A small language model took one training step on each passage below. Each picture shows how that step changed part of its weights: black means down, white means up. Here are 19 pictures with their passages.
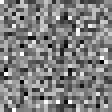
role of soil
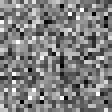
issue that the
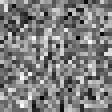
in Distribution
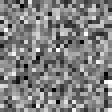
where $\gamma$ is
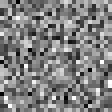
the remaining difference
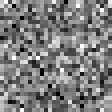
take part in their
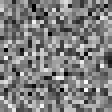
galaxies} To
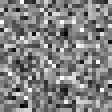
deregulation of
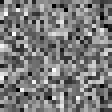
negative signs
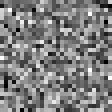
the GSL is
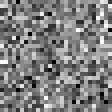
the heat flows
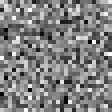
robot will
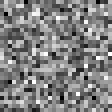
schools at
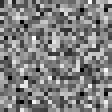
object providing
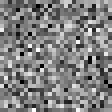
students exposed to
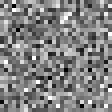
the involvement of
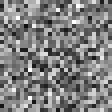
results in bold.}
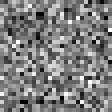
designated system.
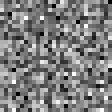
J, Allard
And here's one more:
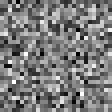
this work, we consider
